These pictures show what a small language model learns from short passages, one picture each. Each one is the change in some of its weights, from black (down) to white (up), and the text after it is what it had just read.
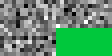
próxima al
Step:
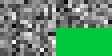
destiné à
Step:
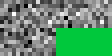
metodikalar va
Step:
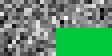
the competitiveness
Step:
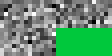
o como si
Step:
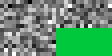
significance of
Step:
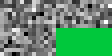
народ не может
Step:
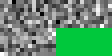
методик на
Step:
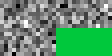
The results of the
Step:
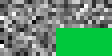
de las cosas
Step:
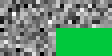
metodlardan biri bu
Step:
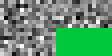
Conjunto de
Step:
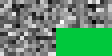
role in human
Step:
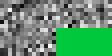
política comunista
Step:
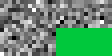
esa jamiyatda
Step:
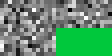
і стікання
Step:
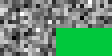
pandemia. Pois
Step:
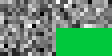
« Changement
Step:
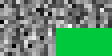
papel fundamental nos processos
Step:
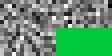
of the important institutions
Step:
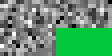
for shady
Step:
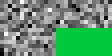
traditions, as
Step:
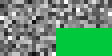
de encuentro entre
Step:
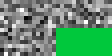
va tog'
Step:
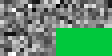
eles são
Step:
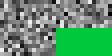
это так.
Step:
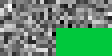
construction of
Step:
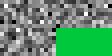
muestra en la
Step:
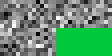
de Taylor
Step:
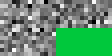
o estudo e a
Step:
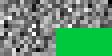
Bunday dasturlardan
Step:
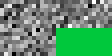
Technology and its
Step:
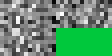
segundo, há uma
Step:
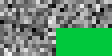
mesmo agregando
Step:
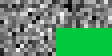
da formação do
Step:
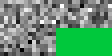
perceptível uma
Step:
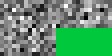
– 7 VII
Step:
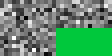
образовательной и
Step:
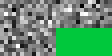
em mãos
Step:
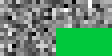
adopte un
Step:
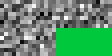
avaient été
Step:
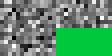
як одна з
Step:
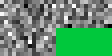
objetivo analizar la
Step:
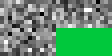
nazariyasi va
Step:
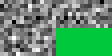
a puterii
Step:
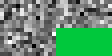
Almanza con
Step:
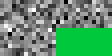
bir gelecek
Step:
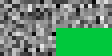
sphere of
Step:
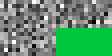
o della parte di
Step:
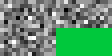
von dort aus
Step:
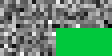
ijtimoiy hayot
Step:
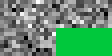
gorge of
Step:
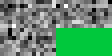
in verband met
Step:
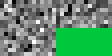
для зниження
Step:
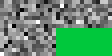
А не имел
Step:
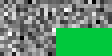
responsabilidad que tiene
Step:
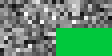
não tem como”.
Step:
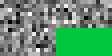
puede publicar un
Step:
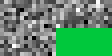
и как игру
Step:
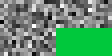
monitoramento. -
